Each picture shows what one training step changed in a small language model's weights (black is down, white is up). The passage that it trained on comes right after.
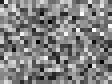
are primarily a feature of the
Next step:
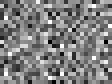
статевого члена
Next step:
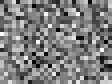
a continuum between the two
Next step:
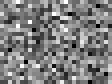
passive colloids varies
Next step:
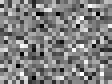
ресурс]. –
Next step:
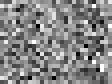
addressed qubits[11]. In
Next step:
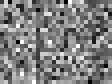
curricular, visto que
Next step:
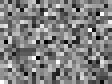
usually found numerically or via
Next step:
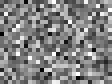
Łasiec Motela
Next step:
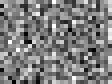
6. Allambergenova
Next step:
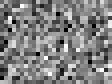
von Ersatzteilen,
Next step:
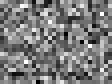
a fully remote online
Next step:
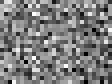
logarithmic correction is observed
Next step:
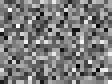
jarayon katta o'rin
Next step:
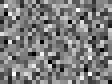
etilishi kerak.
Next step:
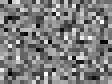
$\alpha = \sqrt{
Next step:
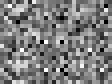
взаимное положение
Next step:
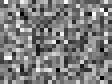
on analysis of confidentiality
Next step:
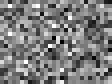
свободной, творческой
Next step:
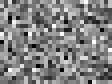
respectively. On the other hand,
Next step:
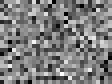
S$_z$ states population is
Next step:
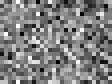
jamoat transportlardan foydalanish,
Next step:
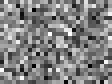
discuss examples of such distributions,
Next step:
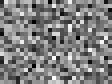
in the relative brightness of the
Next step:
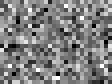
-- often some broad Gaussian or uniform
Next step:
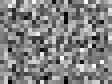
renormalization procedure. In consistent
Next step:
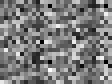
va alohida tizimlarni
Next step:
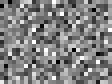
Nomoto, K.,
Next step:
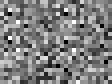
hashed to an index number
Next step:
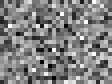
de winst. Winst is
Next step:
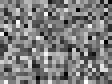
at any two input ports to
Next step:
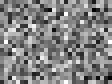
predictions. Fold values are reported
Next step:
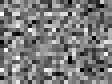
holati, badan
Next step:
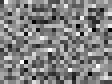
displayed in the bottom panel of
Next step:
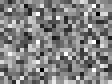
balki g‘ovak
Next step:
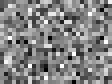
wise polarization is used because
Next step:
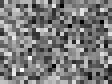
and in shaping the
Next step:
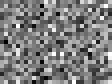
mehmonlari orasida
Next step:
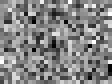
variation in the MW component changes the
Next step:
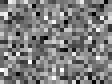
new vaccination data and
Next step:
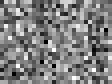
on a short-distance
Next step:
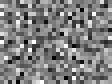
$1000$ realizations at
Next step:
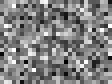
lines and subsequently released
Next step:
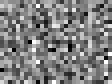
فلاحا من
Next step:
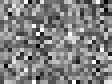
axial symmetry) confirm that
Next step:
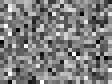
particles escape only on
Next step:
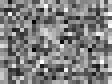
higher educational institutions.
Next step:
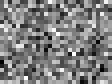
tanácsolja az
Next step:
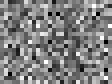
отодвинули на
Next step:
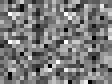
e regiões. Essa violência
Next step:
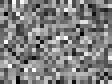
region, as shown in Figure
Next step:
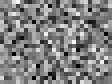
the embedding intelligence in
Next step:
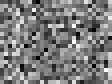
alohida e'tibor
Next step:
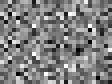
\Psi \ks$, then the
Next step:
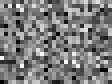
the TDHF predictions with
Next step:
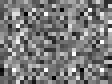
bo'lsa ham,
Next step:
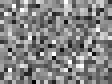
both input and weight data.
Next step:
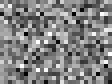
Ҳиндистон ва
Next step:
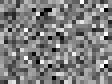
DE CARVALHO,
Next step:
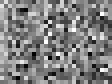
em cada passo constituem os
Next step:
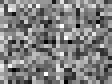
will be sufficient if we are not
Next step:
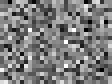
As precursor, we used
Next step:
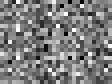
con mayor densidad,
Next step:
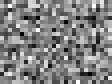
standard algorithms for its time evolution.
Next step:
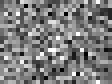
order in $\kappa$ we are
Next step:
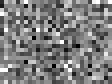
of $T_c$, there
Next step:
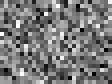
o complô organizado por
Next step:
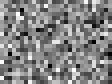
The final result for the response function
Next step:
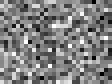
ўз атрофидаги
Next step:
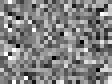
negligible effect on the density
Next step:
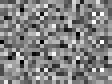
rivojlanishida nazariy yondashuvlarning
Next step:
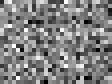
are the distance to the last scattering
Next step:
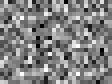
eu sei que ele
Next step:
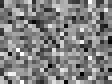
the Majorana basis for the
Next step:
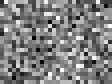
of gas and dust grains
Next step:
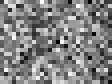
and communal services and
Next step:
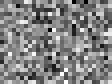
(ERC) under the European
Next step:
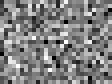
further advanced the field . These
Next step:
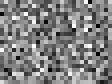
Finais O presente estudo
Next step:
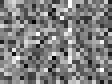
Hall effect the intermediate states of
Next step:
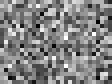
electrical filter and then mixed with
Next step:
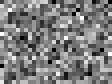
These exposures are numbered
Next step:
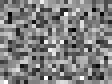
projection. The use of a
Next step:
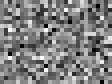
adopt more explicit input features to
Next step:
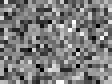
verdes Fermentação com
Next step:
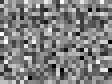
eigenvalues of the relativistic
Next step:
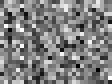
shows a rapid rise at
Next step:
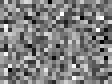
to confirm experimentally the mechanism
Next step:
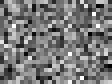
decoupling between the
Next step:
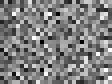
vydvizhenii v
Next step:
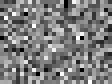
\qquad \qquad n=4
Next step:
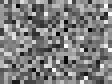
and cooling prescriptions
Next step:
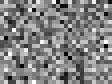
в Україні вперше
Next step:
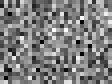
90 deg, a range similar
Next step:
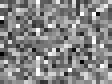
sektor korxonalarini u
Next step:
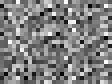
tashkillashda zamonaviy electron
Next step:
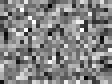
(ADTime)} is the
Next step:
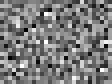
lector universitar,
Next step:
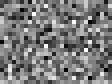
retrospective cohort
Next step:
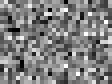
autor exclusivo tanto da
